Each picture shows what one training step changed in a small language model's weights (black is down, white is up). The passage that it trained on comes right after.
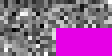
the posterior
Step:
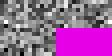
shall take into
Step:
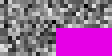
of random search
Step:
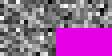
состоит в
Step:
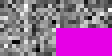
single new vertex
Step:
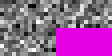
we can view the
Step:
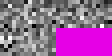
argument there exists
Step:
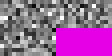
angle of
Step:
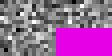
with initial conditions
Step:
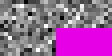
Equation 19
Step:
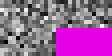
terms of higher
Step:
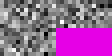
subgraph of
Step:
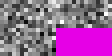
Borel isomorphism
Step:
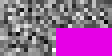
adapted to
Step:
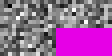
to code and
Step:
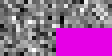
then $${\mathbb
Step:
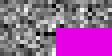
linear normal form
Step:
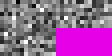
be finitely many
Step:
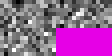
the horn
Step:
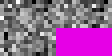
os objetivos
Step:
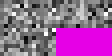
first hypothesis
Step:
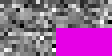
en su vida
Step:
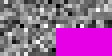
или иной
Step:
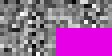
the results of
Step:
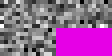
ва содир
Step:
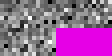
Social Level
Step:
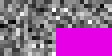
that a real
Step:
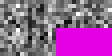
us to a
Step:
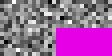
, \quad
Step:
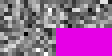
Sea Around
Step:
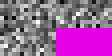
the description is
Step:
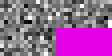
dengan fokus
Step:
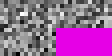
in the sequel
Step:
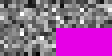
la realización del
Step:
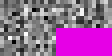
irreducible in
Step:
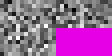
back and
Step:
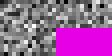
$x \mapsto
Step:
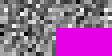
of the history
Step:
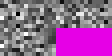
extensions, can
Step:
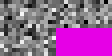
el mayor
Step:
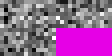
having a different
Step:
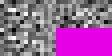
may not be
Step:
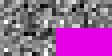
agar Yer
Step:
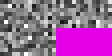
t) \geq
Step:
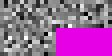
Fourier transform
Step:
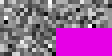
continue to
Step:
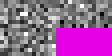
in the same way
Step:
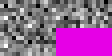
temporal series
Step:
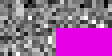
6 En la
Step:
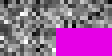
the form:
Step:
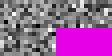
flat. We
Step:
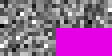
with a quadratic
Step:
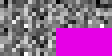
integral representation for
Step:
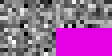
base: ES
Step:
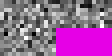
este tipo
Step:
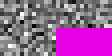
to some finite
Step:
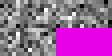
W G. A
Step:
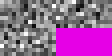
for Mathematics,
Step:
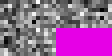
da expectativa
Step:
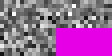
ds -
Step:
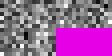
області в
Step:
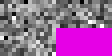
does not exist if
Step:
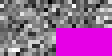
que está a
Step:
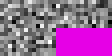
DM bosh
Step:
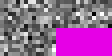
them, multiplies
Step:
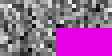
a Banach
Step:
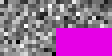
estimates for the
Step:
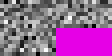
\longrightarrow C$
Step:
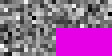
teaching a
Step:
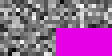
notions of
